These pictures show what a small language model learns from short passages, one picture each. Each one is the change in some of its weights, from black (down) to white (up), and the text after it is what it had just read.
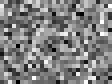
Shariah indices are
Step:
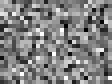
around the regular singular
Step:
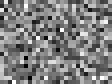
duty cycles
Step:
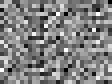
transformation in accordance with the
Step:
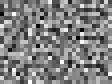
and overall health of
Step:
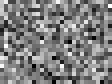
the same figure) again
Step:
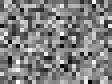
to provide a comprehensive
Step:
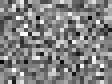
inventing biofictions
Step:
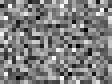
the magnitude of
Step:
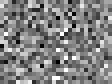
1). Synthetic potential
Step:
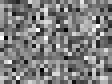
Two possibilities for
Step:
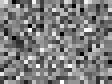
*American Journal
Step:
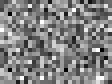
integrated $v_2$
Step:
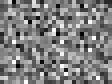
theory of a given field;
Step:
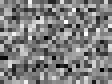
one of the reasons for such
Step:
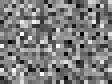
HiRes'ing are more
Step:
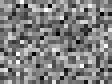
monitoring (CM)
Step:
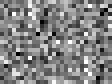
dependence of screening
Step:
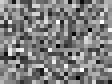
the Hamiltonian form,
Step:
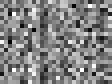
dependence as well as the
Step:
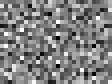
our experiment, neither the
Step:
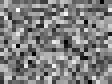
place to share your
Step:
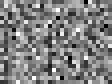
have discovered its optical
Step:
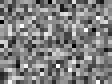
which we called topological phase
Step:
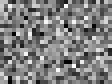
the established
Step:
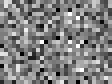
during warming in the presence
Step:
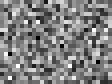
time, and reduce the corresponding
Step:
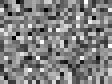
lemma, ergative of
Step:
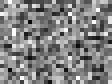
distance between the positions
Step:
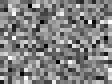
parameters, the DZ profile can
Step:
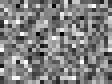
dimension to the struggle between
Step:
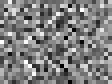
can be formulated using different
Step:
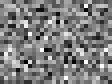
for the first 12 days of
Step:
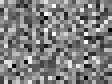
should be discipline for
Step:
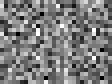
Table \ref{tab2}. We
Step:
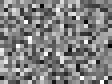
could have covered had it
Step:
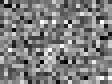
forty giant
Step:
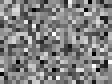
neural tube does not
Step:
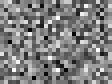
was seen to be formed at
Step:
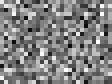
$\alpha '$ depends only
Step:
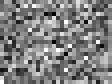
security needs with computational
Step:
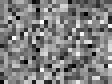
and \verb+S_+
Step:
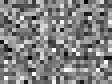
\begin{figure*} \centering
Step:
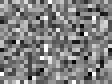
use fake websites
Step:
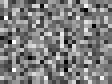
obsolete very soon and
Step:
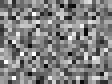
cancer, and can be
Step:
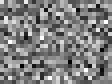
not master enough
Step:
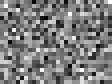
indicated by the dotted
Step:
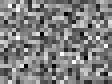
extracted images (A)
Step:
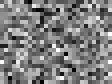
poor performance for CNN due
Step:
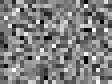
integration, thereby limiting
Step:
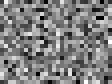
person to improve the overall
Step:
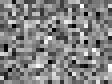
in the elementary fields,
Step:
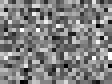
the conventional approach. It is
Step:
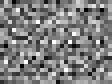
made possible due to our
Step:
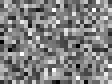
to this increase of resolution:
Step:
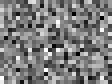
OF OPEN
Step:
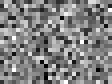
to capture the variability,
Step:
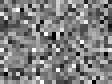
trucks, the load
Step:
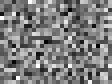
or GeneTank
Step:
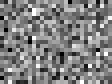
isotropic cosmological
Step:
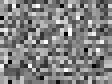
take a while to have all
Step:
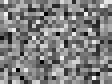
timely waste collection and
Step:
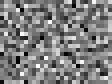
not related to their study topics.
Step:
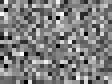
it is recommended that they
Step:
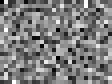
low-permeable clay
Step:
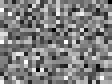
We also discuss the computational cost
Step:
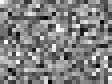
(a). Continuous
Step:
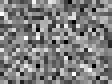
this water park was
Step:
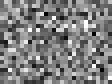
insights on student
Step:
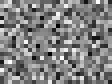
provides the foundation for the
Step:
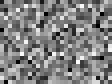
processing capacity, six
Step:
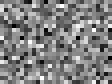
photon conversion, based on the
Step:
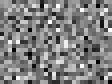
of cardiovascular
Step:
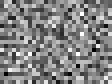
to describe the dynamics of
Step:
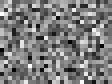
optical selection rules are
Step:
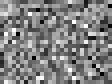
cross correlation between two
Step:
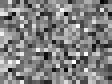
clusters (Hut et al.\
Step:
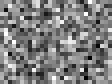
such parameters as single and multiple
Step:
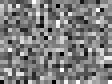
RF signal, a simple
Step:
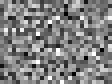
of charged hadrons
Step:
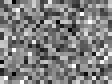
context of sports, and
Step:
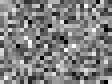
corresponding time slice of
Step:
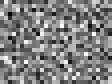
precise and explicit
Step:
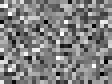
and to neutrons can potentially
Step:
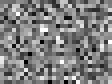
to each other and the atoms
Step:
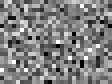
to be observed with the Hubble
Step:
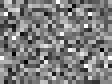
orbital periods. The
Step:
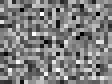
need the following theorem.
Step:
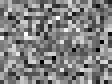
of samples reserved for
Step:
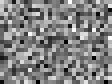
the localization condition for the
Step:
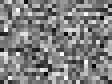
distributed at 5% level of
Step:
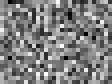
Putri di Pondok
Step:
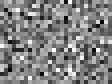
are guest speakers
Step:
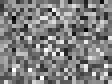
a jaw crusher that
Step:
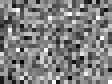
tensor determinant):
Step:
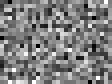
this, and the degenerate case
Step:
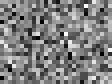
oxidizing agents and
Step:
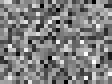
was addressed in early
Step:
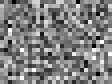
M. and Chen, L.
